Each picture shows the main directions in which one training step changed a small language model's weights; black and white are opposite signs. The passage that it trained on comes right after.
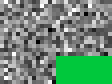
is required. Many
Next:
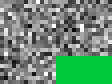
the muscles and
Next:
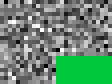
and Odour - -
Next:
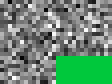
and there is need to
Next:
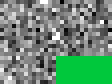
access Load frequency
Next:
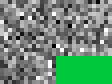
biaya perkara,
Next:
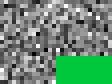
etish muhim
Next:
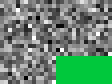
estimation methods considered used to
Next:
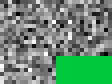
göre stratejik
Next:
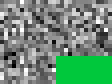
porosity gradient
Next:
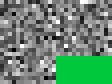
in which languages the
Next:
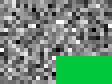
the way those who manage
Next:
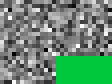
; *Musique
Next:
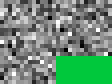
network-based approach, is
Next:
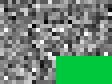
frente a la crisis
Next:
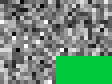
hypothesis on popular
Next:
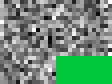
lifetime prolongation
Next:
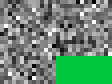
sistemas educativos,
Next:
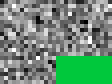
prestaties van
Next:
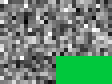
focal paper's
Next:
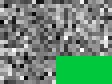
new technological paradigm
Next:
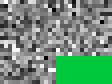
not strong enough to
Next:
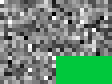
seed yield, and
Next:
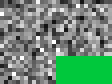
pathophysiological effects
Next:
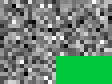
women & husbands
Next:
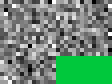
técnicas de
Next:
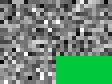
ha aplicado al
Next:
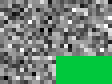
synbiotics and
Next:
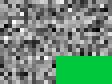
mix, which at the same
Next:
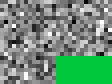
clinical trials is a
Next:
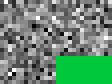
Of course,
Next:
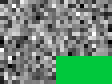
effect on work motivation to
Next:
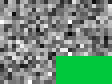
females, five
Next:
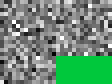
art. Visual
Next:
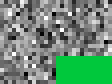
prácticas hayan
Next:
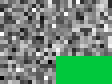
Approach*. 7th
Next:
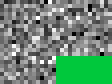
auf das Lernen
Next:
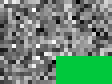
today, its
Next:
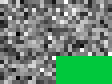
approach to ADT,
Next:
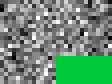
FabLab as
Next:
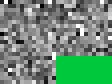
Compressive matrix
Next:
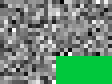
: The practical importance
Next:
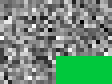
de graviers,
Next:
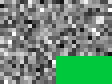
tarkibidagi organik
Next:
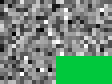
tüketim hem
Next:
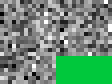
la línea
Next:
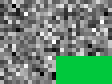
to be most effective in
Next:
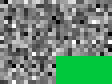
as dramatic as for
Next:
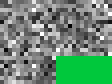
to our hypothesis,
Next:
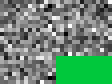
and, as such,
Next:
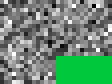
strategy for executing
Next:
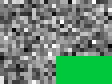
и венечной
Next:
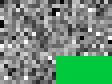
musiqasi va uning
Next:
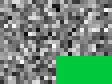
of Electrical Power
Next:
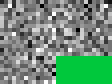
42/ahde min
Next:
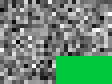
cameras, which have
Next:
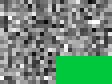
journals, as well
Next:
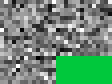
have, on average, the
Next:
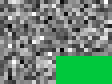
victims of
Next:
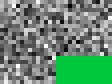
space, without taking into
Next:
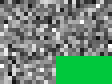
Stress is transferred from
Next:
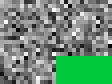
be increasing when compared to the
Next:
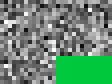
hundred and eight
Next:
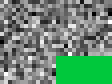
до «Кодексу
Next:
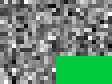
the literature is quite
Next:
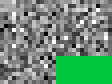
bounds test a necessary
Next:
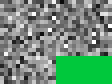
homeostasis in
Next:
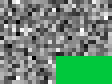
strategies to achieve
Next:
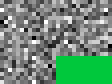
the co-opting power
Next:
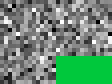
for finding out more about
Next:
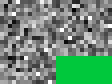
recorded in the form of
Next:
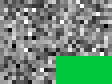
travma nedeni
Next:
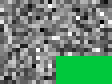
scenarios (such
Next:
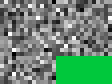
Institute, and to
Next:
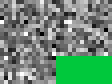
postale, della
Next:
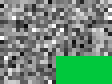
metáfora, en
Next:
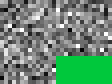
communication skills (M =
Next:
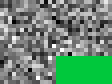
aimed at standardizing
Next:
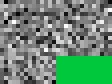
and integration schemes
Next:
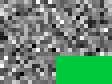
get stressed easily
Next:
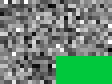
is quite different from the
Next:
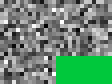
nesse continente.
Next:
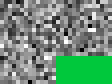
the culture of its
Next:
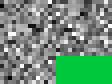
we are facing a
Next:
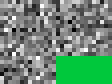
ofis tasarımları
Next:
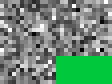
and Recommendation
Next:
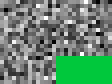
the seasonal change from
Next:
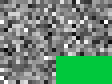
and cause serious
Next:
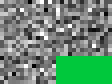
water flow for decades.
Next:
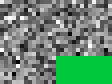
în două mari
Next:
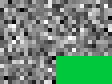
Statistical Treatment
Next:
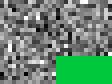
perspective. This paper
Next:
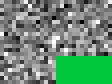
das incertezas
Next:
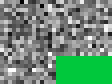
este contexto, el
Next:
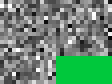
disagree is scored
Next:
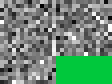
6 experts are given 1
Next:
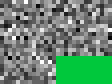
or ground. As shown
